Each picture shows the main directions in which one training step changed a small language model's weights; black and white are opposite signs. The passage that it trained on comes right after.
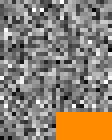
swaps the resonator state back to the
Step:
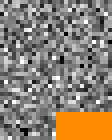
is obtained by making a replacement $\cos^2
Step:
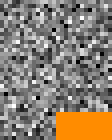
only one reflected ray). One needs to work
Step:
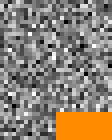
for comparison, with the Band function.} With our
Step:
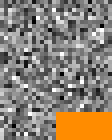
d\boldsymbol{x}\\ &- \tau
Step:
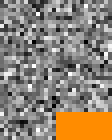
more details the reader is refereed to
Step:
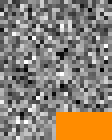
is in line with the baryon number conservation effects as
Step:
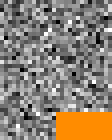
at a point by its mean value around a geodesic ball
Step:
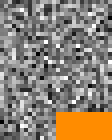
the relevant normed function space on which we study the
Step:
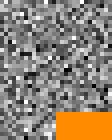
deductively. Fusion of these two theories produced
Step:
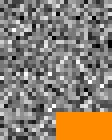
is theoretically investigated. We analyze the thermal analog
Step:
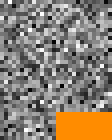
degree $d$ part of these rings: $$\Hom
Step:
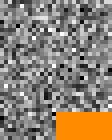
be directly done from the observation space through the
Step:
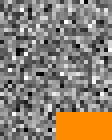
in the second norm sense. In the middle three panels
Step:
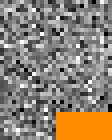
sublattices. In the continuous model under consideration
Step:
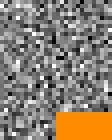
we can speak about sharp anisotropy of
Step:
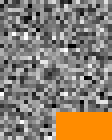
by combining the two automated programs
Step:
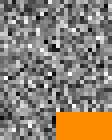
galaxy sample. It might be speculated that this
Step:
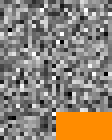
for this method. \begin{thm}[First part
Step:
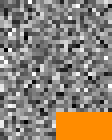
children and parents engaging in
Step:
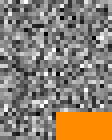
stability to give rise to more complex states, a phenomenon
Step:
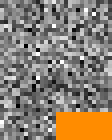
$\Sigma_s$. The admissibility of
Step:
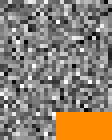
case, her Coleman isomorphism associates to
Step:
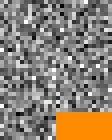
of the arc structure is ranged typically within $\sim
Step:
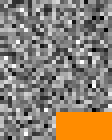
the lower bound on the number of eigenvalues given by the
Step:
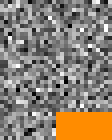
and Glendenning construction scenarios of
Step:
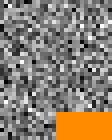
Architecture with Error-Corrected
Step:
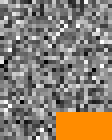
Roughly speaking, Ramsey theory
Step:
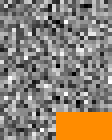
implies that the integral in (\ref{Kintegral})
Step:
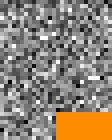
d q \bar q$ transitions to charmless
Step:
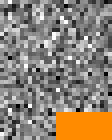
low voltage since $\exp_q(x)$ goes
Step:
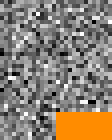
$X\rightarrow codom \ e'$. Then
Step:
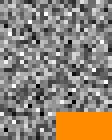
signals $x_{\omega}(t) =
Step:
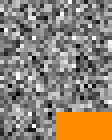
isotopic in $S^3$, the translation
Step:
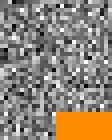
the Levi-Civita spin connection,
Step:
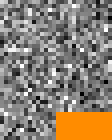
Davidson potential in the $\beta$
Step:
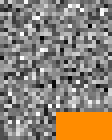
On relaxation oscillations, Philosophical
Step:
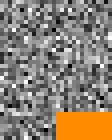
$\alpha \leq d-1$. Then the maximum
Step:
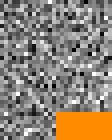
is the establishment of communication between the devices.
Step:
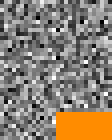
equations, being classical equations, describe both a particle and
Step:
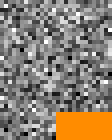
Proof:} We again use induction. Suppose that
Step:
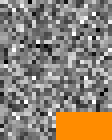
However, point clouds usually contain a large amount
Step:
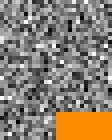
of the path integral of the partition function. Therefore,
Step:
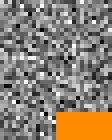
becoming unstable. A newer proof can be found
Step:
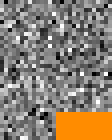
fields. Section \ref{subsec:mle}
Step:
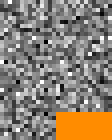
free points in which we can extend our condition and force
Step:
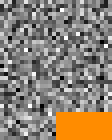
cost by learning from the limited data and large-scale
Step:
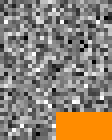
also apply to~$\graph$ other lattice theoretic
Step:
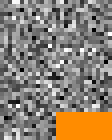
Galaxy. The cosmic-ray propagation parameters
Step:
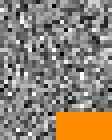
fundamental theorem of algebra by, \begin{equation}
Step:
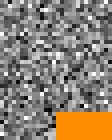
require the force to be evaluated at a single lattice
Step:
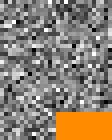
variation of $U$ involves a rather subtle
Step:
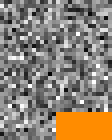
top 200 most related locations. Except for the
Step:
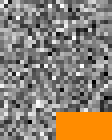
we can reuse it to improve cache
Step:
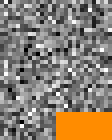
assume that $a(x, y)$,
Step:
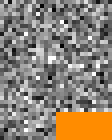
extend $\pi$ into an ordering $\pi'$
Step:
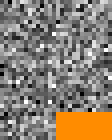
be $n$-connected. Finally, as
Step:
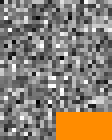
2,\cdots,q, q, \cdots,
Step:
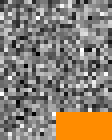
g/\partial U.$ Using the Taylor series
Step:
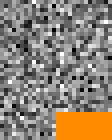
representation is irreducible, then for any $i,$
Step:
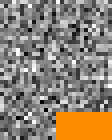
reconstruct the magnetic field structure, implementing a
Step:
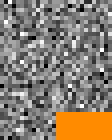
those near the surface contributed to the formation of
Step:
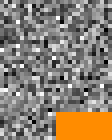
possibly apply to the other SNe mentioned above. We
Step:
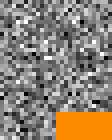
homotopy class $b$ of loops in the
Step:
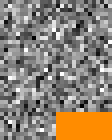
To construct the lightcurves, we summed the
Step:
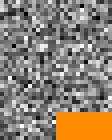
\Delta$, i.e., with the
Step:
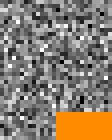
to prove that for any $A$-gerbe
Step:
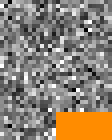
we start from a Fermionic description of the
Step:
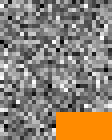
we obtain a new $N$-angulation
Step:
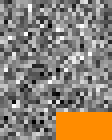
with typical lateral dimensions from several tens to
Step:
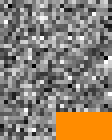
it to help select data-loading algorithms for
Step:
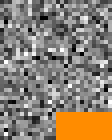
to be approximately constant. The data are thus compatible with
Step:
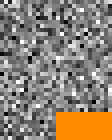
this direction has been shown to the matrices over either on
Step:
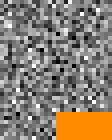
motion $f:A\times I\rightarrow
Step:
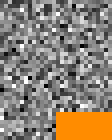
the initial state is then in one of the invariant subspaces
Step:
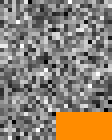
\widehat{\vv}^k) \cdot
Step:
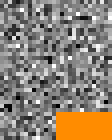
the time at which the singularity formed. The instant
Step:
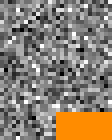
Let $X$ be $ E \times E$
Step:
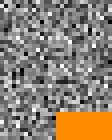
suggests that one may associate pre-QFT on
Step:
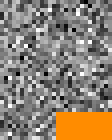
structure $\overline\xi$ on a neighborhood of
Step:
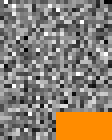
all frames, from which one surmises that
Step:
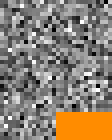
of solitary state manifold $D(2).$
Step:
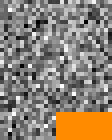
size, reflecting the complementary gains of active
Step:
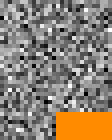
words in the subcomputation corresponding to $\tilde
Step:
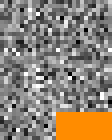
$\F$ to be flexible if the
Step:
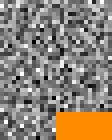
as for (i) but with 60:40,
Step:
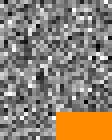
\cite{KNEBEL05}(see upper
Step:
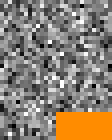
with a mean photon number per pulse in a range
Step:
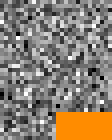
a conserved Lorentz-covariant current
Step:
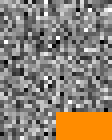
stresses. Starting from a
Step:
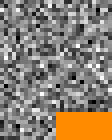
around concrete steps to advance these
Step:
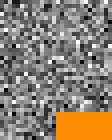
is a suitable constant. The number of trees can
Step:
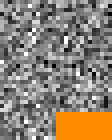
As far as the Weyl group~$W$ is
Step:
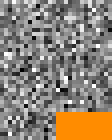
special case of $\nu=1/7$. The
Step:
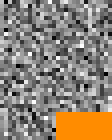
bottom panel is shown the experimentally observed data
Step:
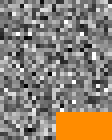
into an electron distribution function in physical units. The black
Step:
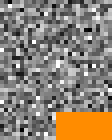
the purity values as obtained above, in
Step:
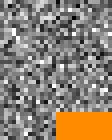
valid for sums of Banach space valued random variables with
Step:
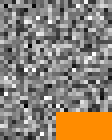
partially funded by the grant of the Foundation for
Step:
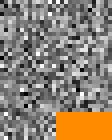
relativistic electron-positron plasma of the
